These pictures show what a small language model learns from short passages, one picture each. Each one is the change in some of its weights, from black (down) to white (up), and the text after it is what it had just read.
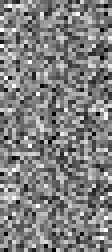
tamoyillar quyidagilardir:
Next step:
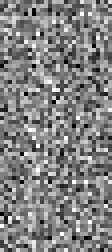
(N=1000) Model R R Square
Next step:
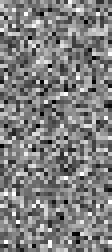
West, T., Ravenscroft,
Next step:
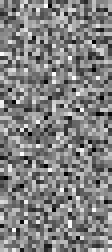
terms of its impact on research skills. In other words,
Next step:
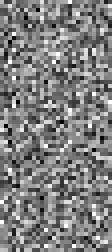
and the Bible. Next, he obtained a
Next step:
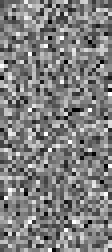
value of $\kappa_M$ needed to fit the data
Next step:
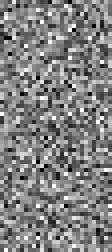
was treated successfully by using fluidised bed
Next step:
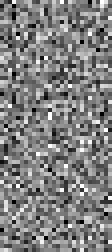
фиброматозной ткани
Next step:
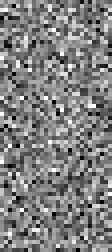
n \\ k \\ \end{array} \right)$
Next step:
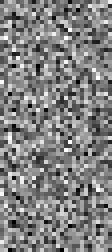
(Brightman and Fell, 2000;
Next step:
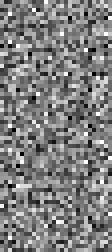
анализом установлено, что
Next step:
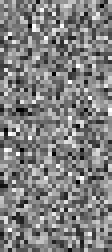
for the Case B analysis. Our results appear to be
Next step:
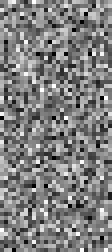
changes in weather patterns, such as rainfall
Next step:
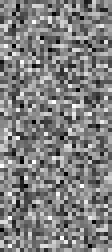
SUBJECT OF SCIENTIFIC
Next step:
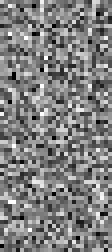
Е.В. Новикова,
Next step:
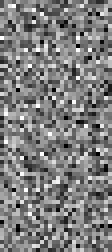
Dynamic Hardware Reconfiguration}
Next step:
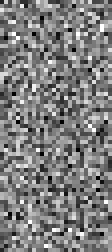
the optimal. With $S_d =
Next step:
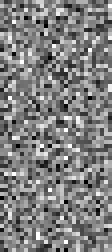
Dynasty, however, when translation institutions and
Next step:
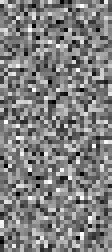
tomada de decisões. Contudo,
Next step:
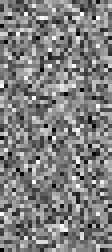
netamente jurídica y se divide en
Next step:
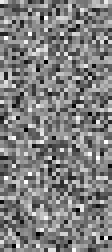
view. Scale lines: 0.1mm
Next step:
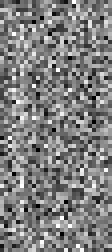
timeframe. Section III contains goals we consider to
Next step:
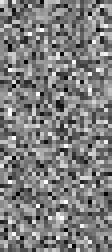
Principle Behavior," "Intimate
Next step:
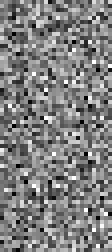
государственная молодежная
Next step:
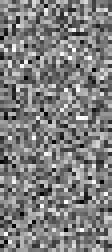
between facts and counterfactuals. By getting
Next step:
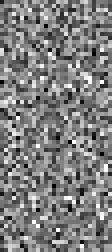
is equal to regularized on shell action of the
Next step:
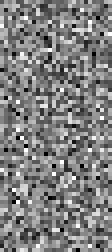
corona cannot be completely emulated by the corona formed
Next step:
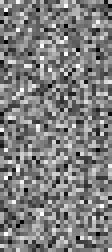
D.A. Sadovski\'i, and
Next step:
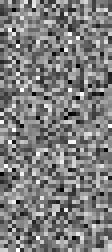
the labour market. The research paper uses a
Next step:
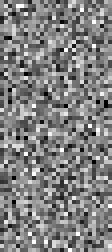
the parameters returned by {\sc daophot}.
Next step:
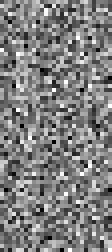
when the LPA chooses the cluster of a high
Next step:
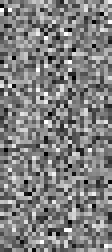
emerging from the content feedback alone. Moreover, the
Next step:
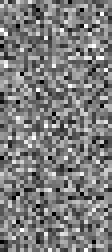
um estudo buscando otimizar as
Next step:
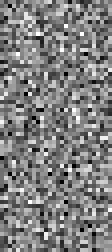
polynomial divergence $\Lambda^2$. When we
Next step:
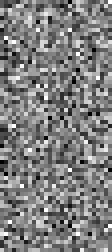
seen from (\ref{eq:deltaphi}) as
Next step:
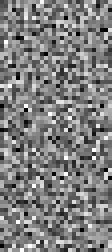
in a flat-lying position, while NHC
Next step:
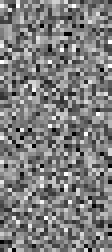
the reproducibility gap on publications. We conclude that
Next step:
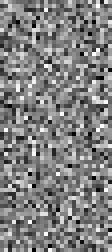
reversal of the NiFe FM
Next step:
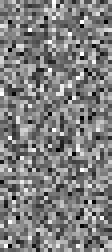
anche di interagire all'interno della
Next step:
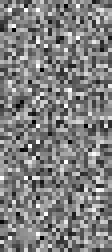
creation and development projects of logistic systems. *Development
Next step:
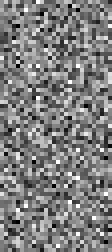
the density contrast, \begin{equation}
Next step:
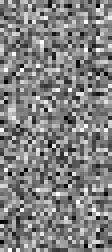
application. The number of participants stated, "... The proposed
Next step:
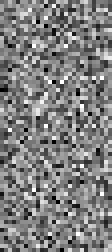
was installed, it was found that the air inside the
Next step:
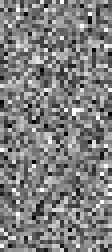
$\propto \nu^{-1}$, and so the regions
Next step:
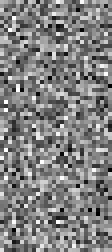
+ Leiodidae 234. *
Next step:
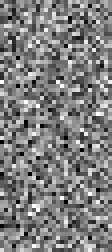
халық афоризмдерін
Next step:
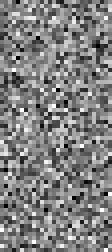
noise) - with phase probes before and after the
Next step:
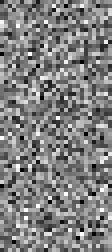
different quantity. It turns out that a critical phase difference
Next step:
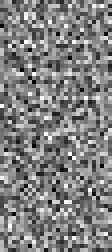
(iterated) strategy applies a one-step model
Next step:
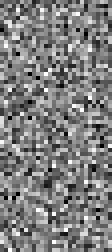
Arab tili grammatikasi bir qancha
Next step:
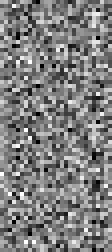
shakllantirish, ularda ijodiy va bilish
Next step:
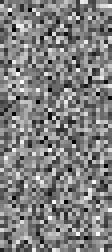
implementation to external providers is not counted as an implemented
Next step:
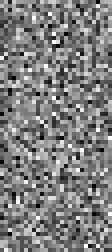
zurückhalten kann. Ich habe
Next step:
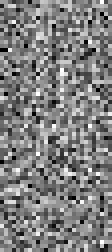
пластом, отражающим
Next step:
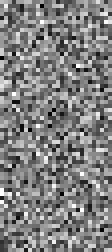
qiladi. Kitob mutolaasi
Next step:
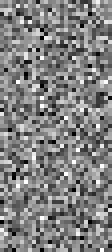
optimized using a closed container method and crystals were characterized
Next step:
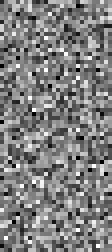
e'tibor beriladi [4,
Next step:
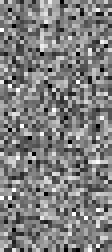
et al. (1999) reported no change and Chen
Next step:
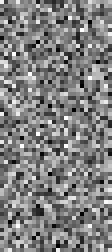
Les changements anticonstitutionnels de
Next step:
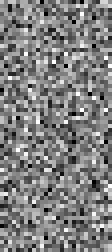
star confirmed the existence of stellar spots and facular
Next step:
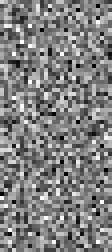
can be seen, the algorithms \textit{ICSS
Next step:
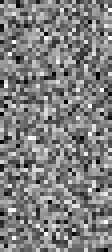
calculated for {\AE}ther theory, as given
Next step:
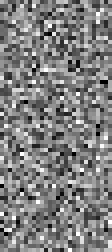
match the coefficients and find how the program intervention
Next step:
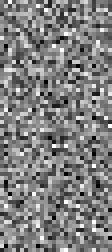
entrepreneurs through the e-Module
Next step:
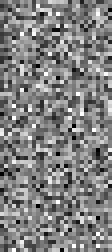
the $D$-dimensional phase space is partitioned into
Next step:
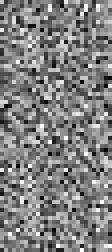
runtime snapshot size. Much like
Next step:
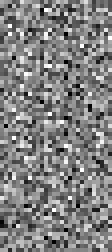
improving entrapment efficiency and maintaining structural stability,
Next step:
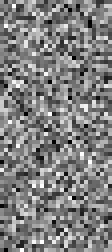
ones, which contain hadronic matter. Following the
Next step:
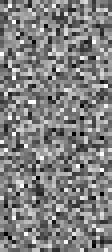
and the brand images. In addition, the result may
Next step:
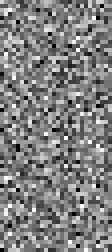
\si{mS\per cm^2}. Each
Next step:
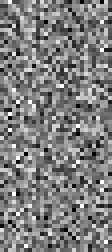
de criptococosis pulmonar.
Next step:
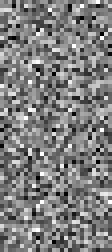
A$, $b \in B$, we approximate
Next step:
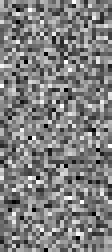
to be problems. One could set $V(x)
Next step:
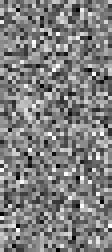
hospital wards - 1b: Update The
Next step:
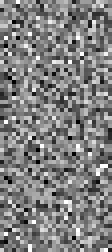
the method of image charges where we place the charge
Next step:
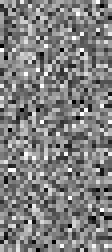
statistics (minimum, maximum, median,
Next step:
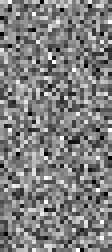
genomic approaches for green mold detection. In the
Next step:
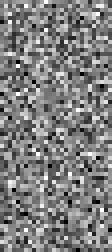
ётади. Мухтарам
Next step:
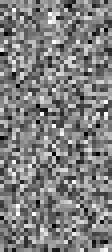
Kerckhoff's method follows, it does not
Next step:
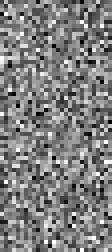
in patients with systemic scleroderma.
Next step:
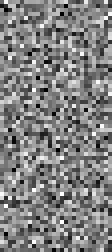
have progressed beyond the acute phase, they experience a
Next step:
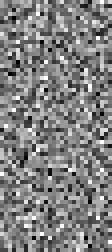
порядка вступления в
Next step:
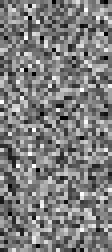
kondisinya lebih lunak untuk
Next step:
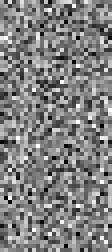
the achievements of key economic performance indicators and the
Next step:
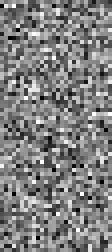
Group, 2021). It is emphasised in many of these
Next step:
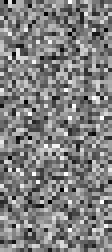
their ecological and health implications Kouadio
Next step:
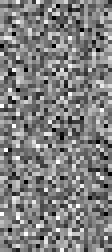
% \begin{figure} \begin{center}
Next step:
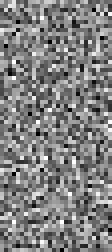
0.81 The demographic distribution was statistically
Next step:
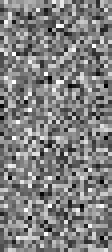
nuclear obscuration. At smaller scales, IR
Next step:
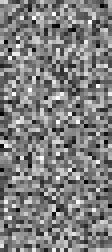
Tools or Cubase Pro, have you had any
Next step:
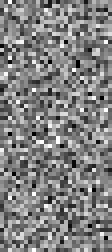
study of gauge portals -- which arise because new
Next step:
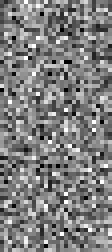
values for the Higgs self-couplings, while
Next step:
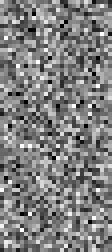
70) Variable Group A (FS) Group
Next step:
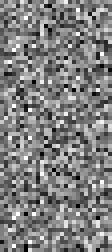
outflow, it also does not correspond directly to
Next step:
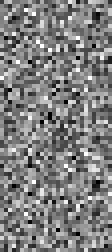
nazariy, amaliy va tatbiqiy
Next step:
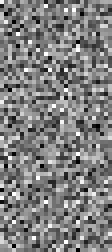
de los videojuegos online en
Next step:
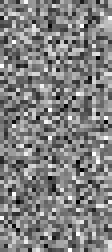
D(H_{qB})$, the support
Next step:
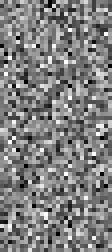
predicting new effects for future experiments. The physics of
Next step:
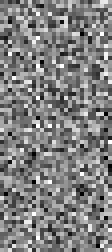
організації як до людських
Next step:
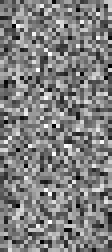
immediately see that the simple scaling prediction $\langle
